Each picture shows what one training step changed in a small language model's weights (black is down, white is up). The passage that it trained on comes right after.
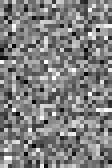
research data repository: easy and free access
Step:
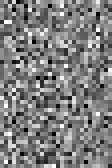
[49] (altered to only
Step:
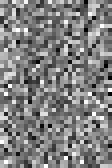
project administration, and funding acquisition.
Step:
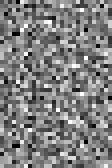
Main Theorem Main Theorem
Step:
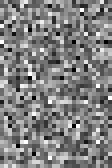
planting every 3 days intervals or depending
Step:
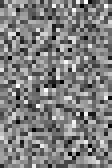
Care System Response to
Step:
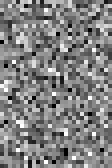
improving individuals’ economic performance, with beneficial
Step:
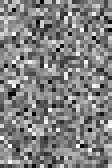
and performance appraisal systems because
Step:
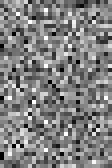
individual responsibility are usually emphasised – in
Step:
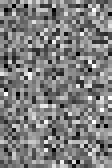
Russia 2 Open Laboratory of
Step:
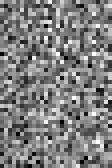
class and a real number are the predicted
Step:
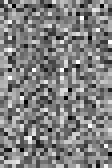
Allah (AAOIFI,
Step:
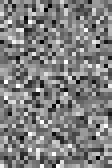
(Table 1). Increase in
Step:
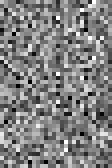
strains. Incorporating
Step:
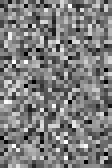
activation and frequency factor for the reaction have
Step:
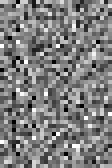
shape, except a compact
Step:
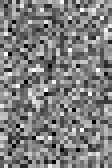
E and p because it is linked with
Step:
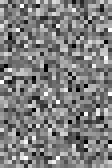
in primary teeth has a strong
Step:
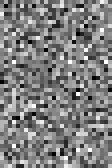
CLEWs model for India-
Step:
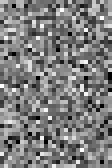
studies in the US, UK, and
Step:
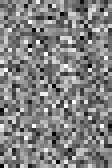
clients struggle to achieve optimal
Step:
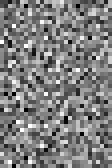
the degree of change (C) for
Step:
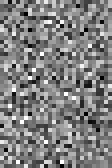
"the execution of a value
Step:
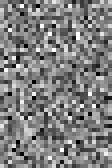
in-depth interviews which provide core
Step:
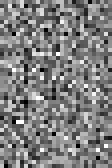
to male (23). The symptom &
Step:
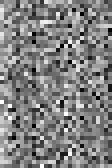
information networks and operating systems. Through the
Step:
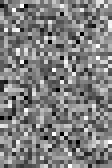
Sympoiesis was first
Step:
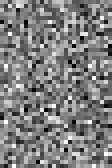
Committee and the competent authority
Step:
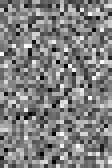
stress induced inhibition of plant growth
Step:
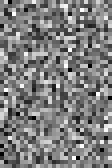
S3A**) when measured with
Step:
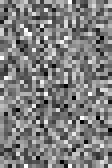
evolution, beyond the familiar
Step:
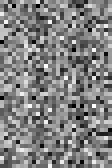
has the responsibility of maintaining international
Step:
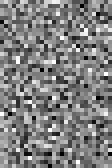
they are needed even more during
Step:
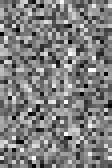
patent safeguarding through the
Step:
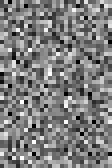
Remove test tubes from
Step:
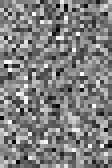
level of risk. 3. To analyze
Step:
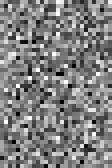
for this are sufficient, as distance education
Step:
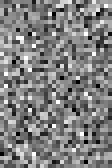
coordinates. These were done by taking the
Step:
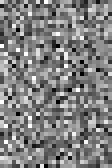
observations of the corresponding markets and Indian
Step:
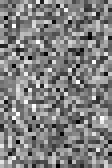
far as the achievement of organisation goals in
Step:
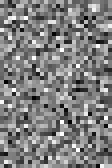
tags, of which 892
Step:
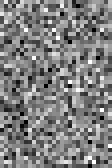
may be an acceptable regimen in
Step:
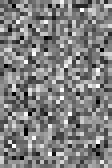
physiological functions [9, 23,
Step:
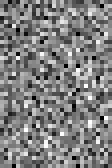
its metabolites in patient's plasma
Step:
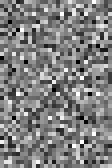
this shift, as she used the program
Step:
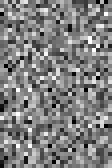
promote mutual intellectual
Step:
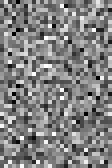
– New Freedom* [1]
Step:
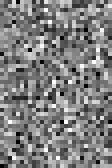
minimizing the make-span.
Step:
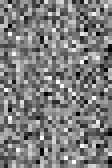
with dilution and the calculated
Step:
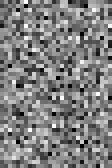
ko'rib chiqish
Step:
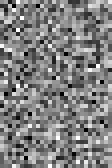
wash hands with chemical substances after
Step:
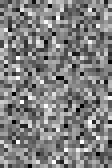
detectable by an attacker. Hence
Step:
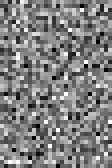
pediatric population has been divided into
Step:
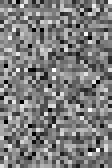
permeability with the opening of
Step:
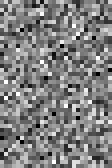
and overall value chains have shown process
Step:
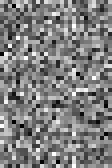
included in that summary due to a lack
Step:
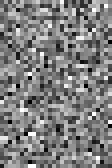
Gebremariam 2024;
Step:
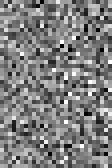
and control sound material through a process of
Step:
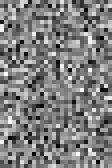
pain and postoperative pain, and
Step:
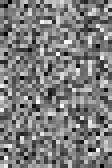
the nose of a patient with a
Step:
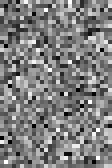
present, moving vehicles detection method from
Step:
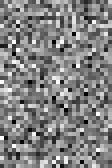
reflexivity about the operation of
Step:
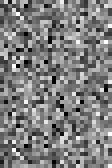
study CS1 Reference: J.
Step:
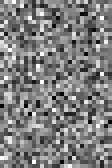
UK Research and Innovation [grant number
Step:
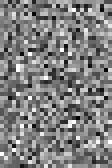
tumor cells, strong positive expression was
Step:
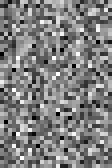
the exact solution of the blast wave
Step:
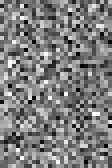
order to extract the bioactive compounds from
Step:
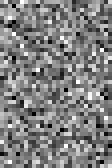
became victimised, then it
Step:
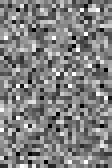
hundreds of simulated
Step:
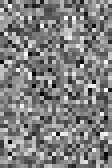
and Table 1. Summary of damage
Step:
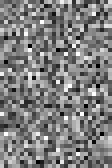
conditions: time for exploration, challenging
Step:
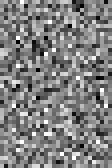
extends beyond spirituality; it
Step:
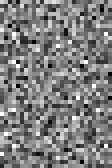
under the PNU, we observe
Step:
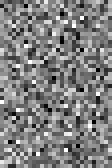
follows directly from physical conditions. In
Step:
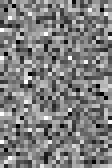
thorough optimization, they are very promising
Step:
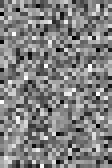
forestry and environmental protection. In this
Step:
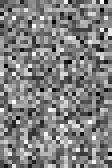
aqueous solubility of
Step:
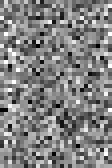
behavioral science: Creting a science
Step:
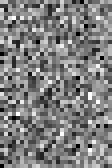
of respective curing age specimens were
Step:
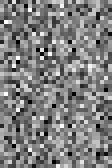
[16]. The area is drained
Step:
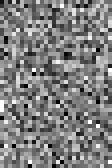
Total Ash Content
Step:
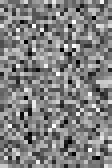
all precursors are liquid without using
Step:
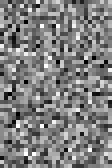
inferential errors if not properly addressed
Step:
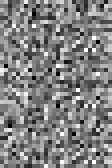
various guidelines for protection of rights of women
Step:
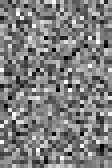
all statistically significant at a p-value
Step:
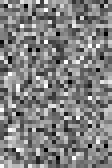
also highlighted the importance of clear guidance,
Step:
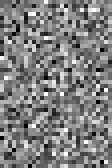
= Threatened, V =
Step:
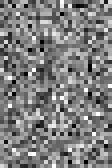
negative nuclei (Fig.
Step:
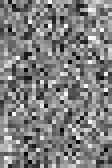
10 monitoring needs), and a total of
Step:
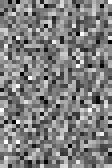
ν , λ and μ are
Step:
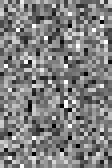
directors results in 6.4
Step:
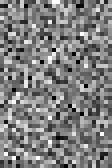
In the course of the last few decades
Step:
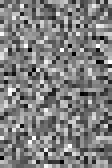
order to obtain an appropriate diagnosis based on
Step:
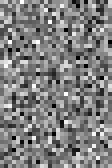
is a paucity of evidence.
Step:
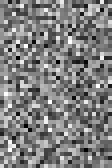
wireless communication to be embedded in everyday
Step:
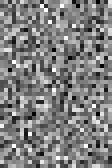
is a straight line relationship between the input
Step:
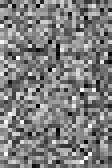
on the greater good of the society.
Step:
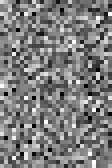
curbing the smoking
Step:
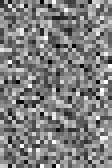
Tertiary Institutions in
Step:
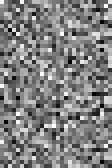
band #3 is caused by the structural
